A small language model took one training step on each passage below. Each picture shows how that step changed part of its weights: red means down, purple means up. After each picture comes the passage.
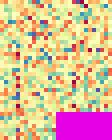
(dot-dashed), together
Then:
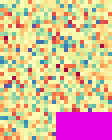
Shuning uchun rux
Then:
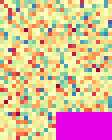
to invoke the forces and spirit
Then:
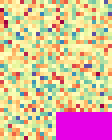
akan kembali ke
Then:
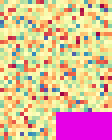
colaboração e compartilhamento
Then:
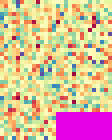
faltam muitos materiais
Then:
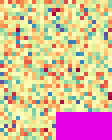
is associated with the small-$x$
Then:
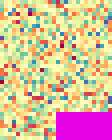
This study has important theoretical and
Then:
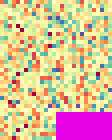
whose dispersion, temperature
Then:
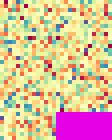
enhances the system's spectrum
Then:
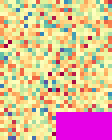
the system and chiral edge modes can
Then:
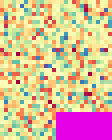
arm potential after compressed around the
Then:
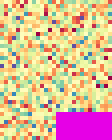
purchasing, as restrictions on
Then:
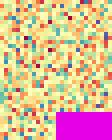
products, soluble in organic
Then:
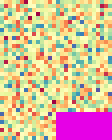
= 75,000 Total Operational
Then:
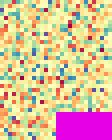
the livepoints will be highly
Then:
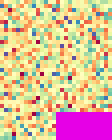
manifiestamente ilícita
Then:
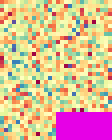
on a neutrosophic data
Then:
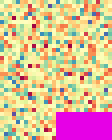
retains the high count rate capability
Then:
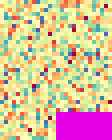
ideal in X/A , to
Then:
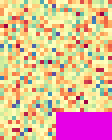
precision probes such as atomic
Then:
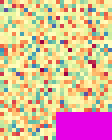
Society clinical practice
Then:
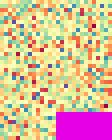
both materials act as strong
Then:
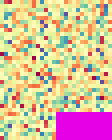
qaraladi. Daraqiqat,
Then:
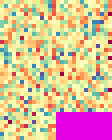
ABSTRACT Ushbu
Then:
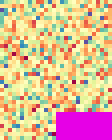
Table 1. Economic loss of
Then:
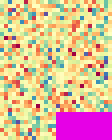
in these figures. Supplementary
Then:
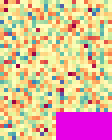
rupture, especially in those
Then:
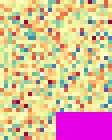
develop a model for the constitutive relations of
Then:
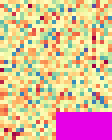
The study included samples of *D.
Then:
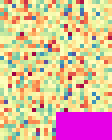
channelisation error at the
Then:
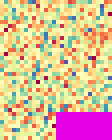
\Delta t\right)\Delta t\right),
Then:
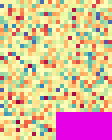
Then \begin{equation} T=\left(
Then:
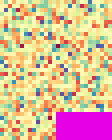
Prezidenti Shavkat
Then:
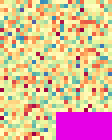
común, la partición se da
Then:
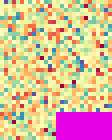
detected by RV methods against
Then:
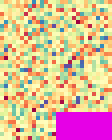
data from a constellation of early
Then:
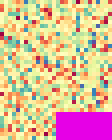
Bundan tashqari ushbu
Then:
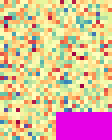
films' uniformity and
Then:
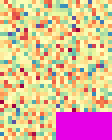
P be semiprime. Thus
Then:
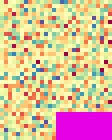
charges (€) C_T
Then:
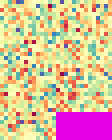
History Received: 12
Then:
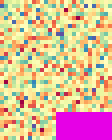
libraries can be transformed into
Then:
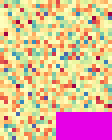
improve the rooting of plants,
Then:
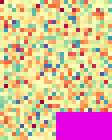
En explicite, on a :
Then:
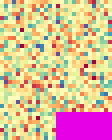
a new dimension in macrophage
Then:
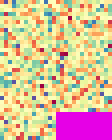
gowns and gloves. -
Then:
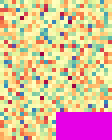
existência de fornecedores de
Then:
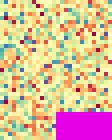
kann vor, während und
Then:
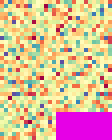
sexual fantasies varies
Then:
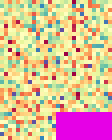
$N$ together. As
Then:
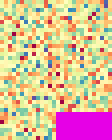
the academic resilience of male
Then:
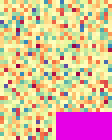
of power from the main power supply. The
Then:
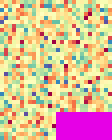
(PANET) (source
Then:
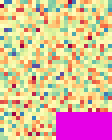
study: the definition and scientific
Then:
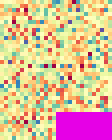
17 patients smell was reduced
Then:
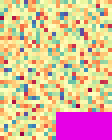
me only after I appealed the decision
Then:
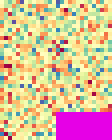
by AMS ¹⁴C to
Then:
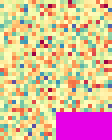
making joint home and
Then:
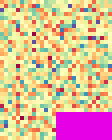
й відповідальності за
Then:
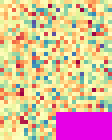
Ключевые слова:
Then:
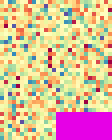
Bangladesh faces
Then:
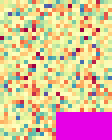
the change in path length between
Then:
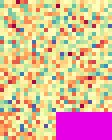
reveals a richer picture of
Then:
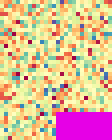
the excess energy of a grain boundary
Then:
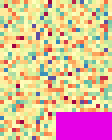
sharoitida hududlarda
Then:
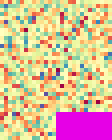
method⁷, nitrate using
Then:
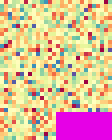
To put it another way,
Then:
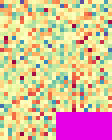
to the Estimation Intrinsic
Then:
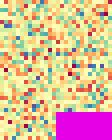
North 4/ ongoing Nil
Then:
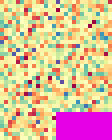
Claudio Rubattu, University
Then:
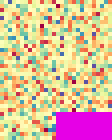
of the deceased person's assets.
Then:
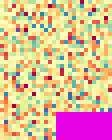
industries have widely integrated social media
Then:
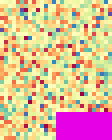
que la TAO constitue un
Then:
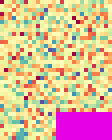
as a rare example of early
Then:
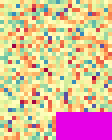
results the correlation effects from other inner
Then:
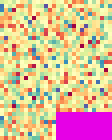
the ion-electron temperature
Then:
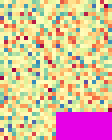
has been validated experimentally, and the results
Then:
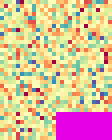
(litre) % of predicted
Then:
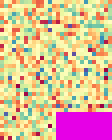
to uncontrolled suspension
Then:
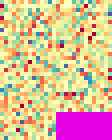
son mujeres, con
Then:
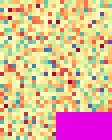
of Occurrences of Gem
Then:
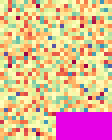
exista a possibilidade de um
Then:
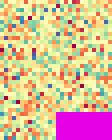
el desembarco aliado o en
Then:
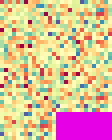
be written according to the
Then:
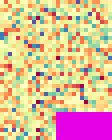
2004, NASA launched the
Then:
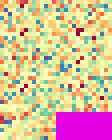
що поняття речового
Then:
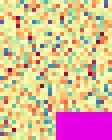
profile to infinity. Other
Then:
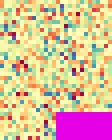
*О. Вакуленко*
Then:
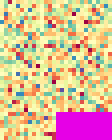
gracias a la apabullante
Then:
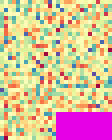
applied when endpoints were not
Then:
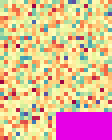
instituto da Teoria do
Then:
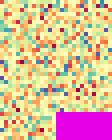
resulting distributions can be explained by the
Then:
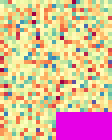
is provided by the 1FGL
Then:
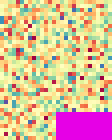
the ultra-local standard
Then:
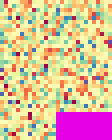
keltirishimiz mumkin.
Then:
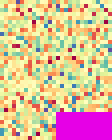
wave resonance (SWR) in
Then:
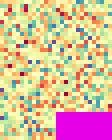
library QuSpin
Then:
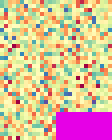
process was tested at a range of R values
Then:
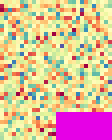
flood of Oct. 23,
